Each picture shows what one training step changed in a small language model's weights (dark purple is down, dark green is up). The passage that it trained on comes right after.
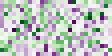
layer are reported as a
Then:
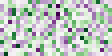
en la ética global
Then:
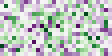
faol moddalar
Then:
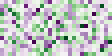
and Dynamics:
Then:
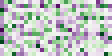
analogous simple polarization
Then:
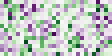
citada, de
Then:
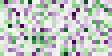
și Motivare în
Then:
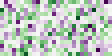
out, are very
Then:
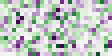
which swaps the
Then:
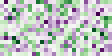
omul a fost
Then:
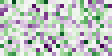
contribuindo com a
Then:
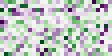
slow enough,
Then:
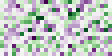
emas, balki ularni
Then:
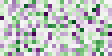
sufficient bandwidth is
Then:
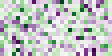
for every site and
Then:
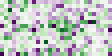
Table~4 shows the
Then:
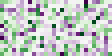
bir xazina sifatida
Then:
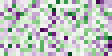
utilização de recursos
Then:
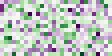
Festivals and
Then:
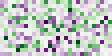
Navoiy davlat
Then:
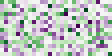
samarali boshqaruvi
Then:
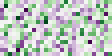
the vorticity over
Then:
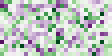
is not constant.
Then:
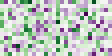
more evident as compared
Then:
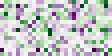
approximation cannot be applied to
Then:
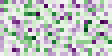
Scientifique et
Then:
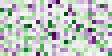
preparing and imaging
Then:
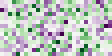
especial, que investigue
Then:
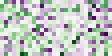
el hermano del
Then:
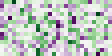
quantize gravity,
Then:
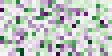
и третьей
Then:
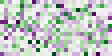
the null of
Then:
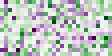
the widely
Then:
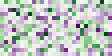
permet aussi de
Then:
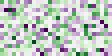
ha sido un
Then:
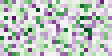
while less massive systems
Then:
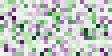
each unconnected
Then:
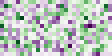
was time limited. The
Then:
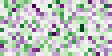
have used the notation
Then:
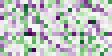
diffusion regime. For
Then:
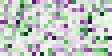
the results is addressed
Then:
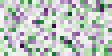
trabajo fue
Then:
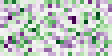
Stelle gravity when
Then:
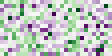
Caso contrário,
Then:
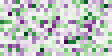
are static variables computed as
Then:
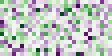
esa Rossiya
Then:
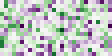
studying the minimal
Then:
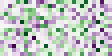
becomes larger shown in
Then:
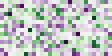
uchun barcha kuchlarni
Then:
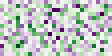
быть создана.
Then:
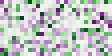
Z. Yang*
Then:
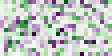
about the number of
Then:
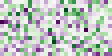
Yet, this
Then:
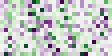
and “parental
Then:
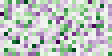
by a broad line region
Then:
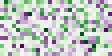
com a proposta de
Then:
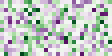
la autonomía de
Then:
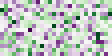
tanlash; -
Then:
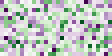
baş verir.
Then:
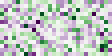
to be of the form
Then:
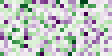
obtained from our calculations,
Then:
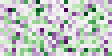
balance in plasma
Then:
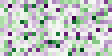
понятого в
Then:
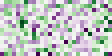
розвиток технологій
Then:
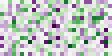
культуры, но и
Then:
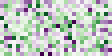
e aprimoramento
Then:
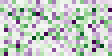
% of all cavities
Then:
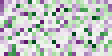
высокая доля
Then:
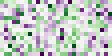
e emergência:
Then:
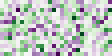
технології, що
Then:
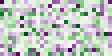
streaming source is
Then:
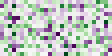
"Su questi
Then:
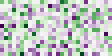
до міжнародних
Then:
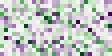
to form multilayer
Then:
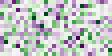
field is expected to change
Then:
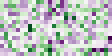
on Harmonization of
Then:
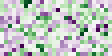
et répondre aux
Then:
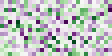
иногда возможно
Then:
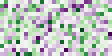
amount (pg
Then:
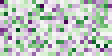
special importance since it is
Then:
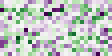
цель в этой
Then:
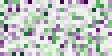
chiqqan holda
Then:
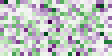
current density and magnetic field
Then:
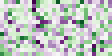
either by the action of
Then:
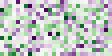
on grouping RPA
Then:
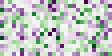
uyda qolish
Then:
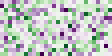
Federal de
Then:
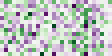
time interval between the two
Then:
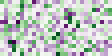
the case of theories
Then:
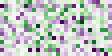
correlation coefficients will be useful
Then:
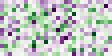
framework is an effective
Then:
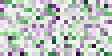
содержание и
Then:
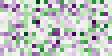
redshifted wavelength
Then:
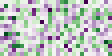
до так зв.
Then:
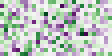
The spectrum thus displays
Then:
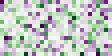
inertes: los
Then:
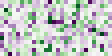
the above broad question in
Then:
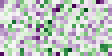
seres humanos
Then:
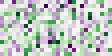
This model is a rather
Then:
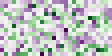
Jacobian is
